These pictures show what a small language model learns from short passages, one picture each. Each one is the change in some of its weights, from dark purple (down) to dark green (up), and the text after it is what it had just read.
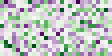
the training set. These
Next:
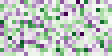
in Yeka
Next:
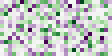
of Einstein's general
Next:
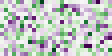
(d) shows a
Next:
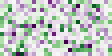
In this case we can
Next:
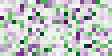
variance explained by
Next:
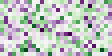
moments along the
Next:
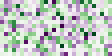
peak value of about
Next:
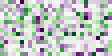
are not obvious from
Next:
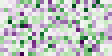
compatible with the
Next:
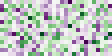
seems to grow in
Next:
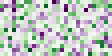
This relation is found to
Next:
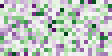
for a long time,
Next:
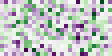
change in the electronic
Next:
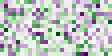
sampling techniques. The sample
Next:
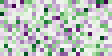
of degradation of
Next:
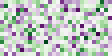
even for larger values of
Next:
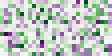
Characteriation of
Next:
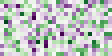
the pandemic process,
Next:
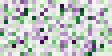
q need not be
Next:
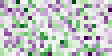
2010). While this goal
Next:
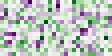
C.G. collected
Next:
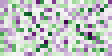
sigmas; }
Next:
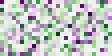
tends to increase
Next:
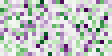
describe equally well the
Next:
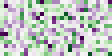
patients were observed for any
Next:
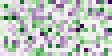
they were tested in the
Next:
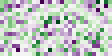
biologic apport
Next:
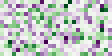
music, allowing
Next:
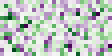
height were measured while
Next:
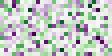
a set of eigenvalues
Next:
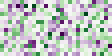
government (mayor
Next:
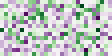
garantindo uma
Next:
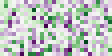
previos que
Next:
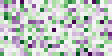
showed that certain choice
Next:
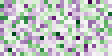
margins and thereby
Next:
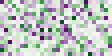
and export goods
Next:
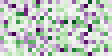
\quad \quad
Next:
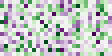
Communication Technology
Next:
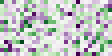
transformação Para
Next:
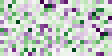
due to the bar,
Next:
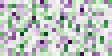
We experimented with three
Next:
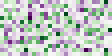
area are seen in the
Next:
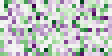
is an element of the
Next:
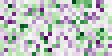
au Sénégal
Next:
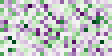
free 4-band model
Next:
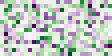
open support requests,
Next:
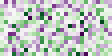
to me at the
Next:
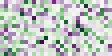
results of this training indicate
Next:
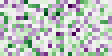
of conflict of
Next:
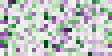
approaches and technologies used to
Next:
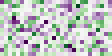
The proposed method performs
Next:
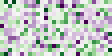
activity, educational activity,
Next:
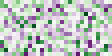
premium at the
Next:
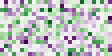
collaboration in between two
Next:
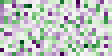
aparente de
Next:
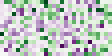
algebra. In
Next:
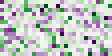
and critical thinking
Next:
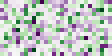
scale set by the
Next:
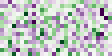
to note that these two
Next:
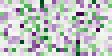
brain networks with ordinal
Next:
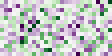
dirancang untuk
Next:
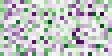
in expanding their
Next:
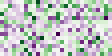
risks of a
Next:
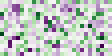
functions and enhancement factor,
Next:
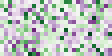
bozorlari va
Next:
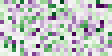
discussion and write-up
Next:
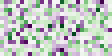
squaring the amplitude
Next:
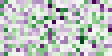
ifoda etishga
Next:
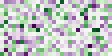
atoms that have been
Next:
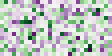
area is served by
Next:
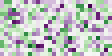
mais representativos da
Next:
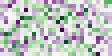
known throughout
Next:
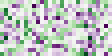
movement organizations;
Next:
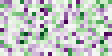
traverse \item
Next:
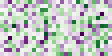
to overlap each
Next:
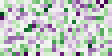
with this string;
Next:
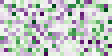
із ASCUS
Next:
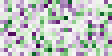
binding and
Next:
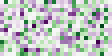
Subsequently, researchers made
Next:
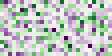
population on average gains
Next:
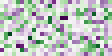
was used as the
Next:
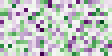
away from being
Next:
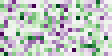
- multiferroic
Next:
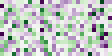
effectively to a wide
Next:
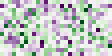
Moore “A
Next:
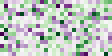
industry. The high demand
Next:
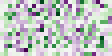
of penalty points
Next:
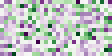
в решении
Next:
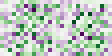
NSF Grant
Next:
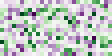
as periods of fiber products
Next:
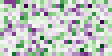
a characteristic length
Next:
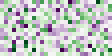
\\ \bottomrule
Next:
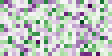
the length of the
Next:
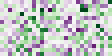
entero dan el
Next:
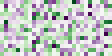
by emphasizing the complex
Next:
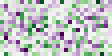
U chalganda
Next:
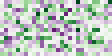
through February
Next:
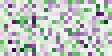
we can extend the
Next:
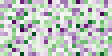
the researchers also obtained the
